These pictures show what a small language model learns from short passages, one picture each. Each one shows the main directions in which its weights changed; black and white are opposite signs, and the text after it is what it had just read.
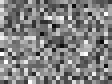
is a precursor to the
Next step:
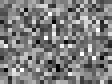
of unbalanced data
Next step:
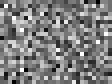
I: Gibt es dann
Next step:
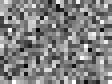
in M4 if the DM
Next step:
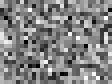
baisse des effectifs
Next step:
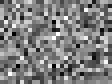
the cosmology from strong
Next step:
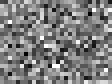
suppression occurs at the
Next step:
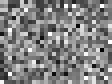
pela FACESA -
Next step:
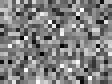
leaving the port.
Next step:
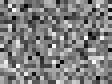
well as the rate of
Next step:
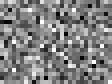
when explanations for data,
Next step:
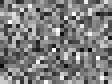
expected of MIM since
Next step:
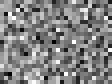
hotels with little
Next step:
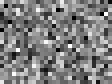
с детьми с
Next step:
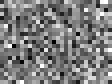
contains a set of linear
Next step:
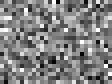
An acquisition function then
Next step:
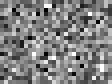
to significantly improve the
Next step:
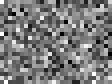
equation has a time-dependent
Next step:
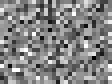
the small test areas. These
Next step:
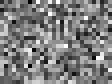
holding or the dimension in
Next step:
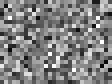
along Γ-X line.
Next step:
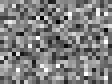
mayoría de los organismos
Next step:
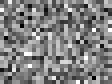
out if that is not the case -
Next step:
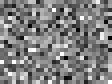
$\sigma^+$ and
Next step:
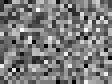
analysis of the problems related
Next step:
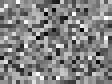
obras modernas na
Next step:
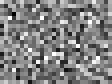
operation model. By using network
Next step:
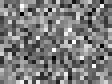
intellectual content;
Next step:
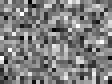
similarly perceived the
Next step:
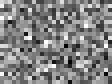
the standard-model
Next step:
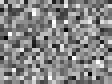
proporcionando maior
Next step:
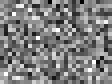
shakli sifatida
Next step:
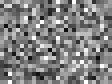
mas como também
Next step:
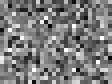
of Comparative Economics*
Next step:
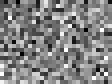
va Y qiymatlari
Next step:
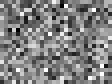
introduction on the market
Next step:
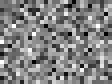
the formulas for the
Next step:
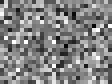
all types of digital
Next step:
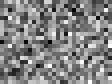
described in a dedicated
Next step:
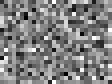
consequences. • #
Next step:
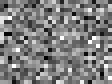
in any state, {\it
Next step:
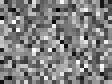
We believe the investment
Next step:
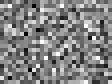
is sufficiently small.
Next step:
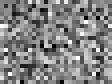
motor, está
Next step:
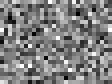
while appropriate tuning
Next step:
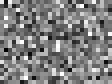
is timeless). A
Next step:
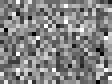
one needs some idea to
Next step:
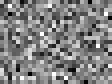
del tabaquismo,
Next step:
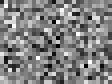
possible through the development and
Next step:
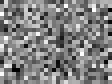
this study according to the
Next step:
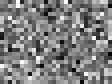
grupo TS obteve
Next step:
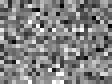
be a fuzzy
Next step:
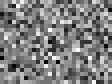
θ_1 وهو
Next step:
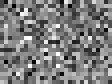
and total porosity (mean
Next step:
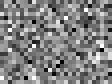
the handedness of the
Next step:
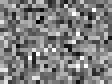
Sciences, Olabisi
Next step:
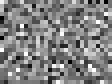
lectivo más, con
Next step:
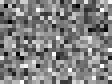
выступает в
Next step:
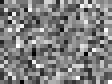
the memory pattern
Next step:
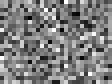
individuality and grow according
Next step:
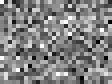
importância da
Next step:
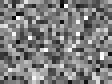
work, we propose an
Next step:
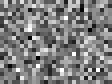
the upper integration limit because
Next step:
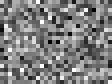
on leaf dry weight,
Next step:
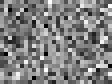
to probe the current
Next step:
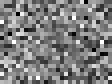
avoid side effects on
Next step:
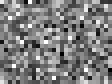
Raman spectra. Figure 4
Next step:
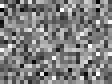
completed in February
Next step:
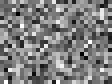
forces to randomly
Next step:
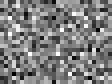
(indicado por seta
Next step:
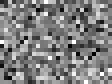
sources the HBLs
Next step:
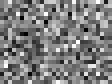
reference frame,
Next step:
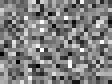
bersifat spontan
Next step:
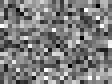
new program, containing only this
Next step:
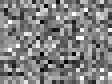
apply financial data in order
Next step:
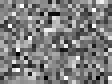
tindak lanjut,
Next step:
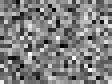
ecológico; a
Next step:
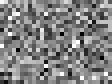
concept of confirmation of
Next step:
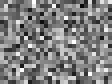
permittivity and
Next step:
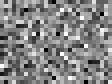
and the mixing chamber
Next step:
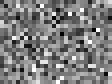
of constructing Bol loop
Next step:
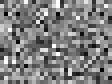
explicitly. In section
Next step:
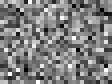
EU research programmes should
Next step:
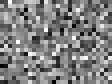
in the world, existentialism
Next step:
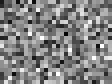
doing regular physical
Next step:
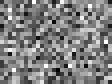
domain Ω , and each
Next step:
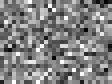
reappraisal .80
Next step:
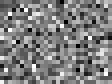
by (Carriker
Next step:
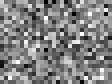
future direction, we
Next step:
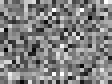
roughness scattering
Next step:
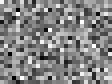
omits the prefactor
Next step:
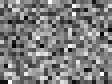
between the experimental data and the
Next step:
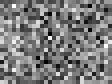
that comprises the
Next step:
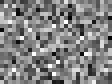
после того,
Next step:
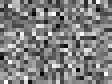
decreases and again we can
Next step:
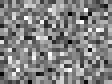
to 60% of the
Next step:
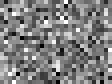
These new versions of
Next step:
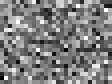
<1 mbar on early
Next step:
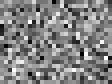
finding is also similar to
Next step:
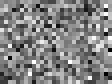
of the fluctuations obtained
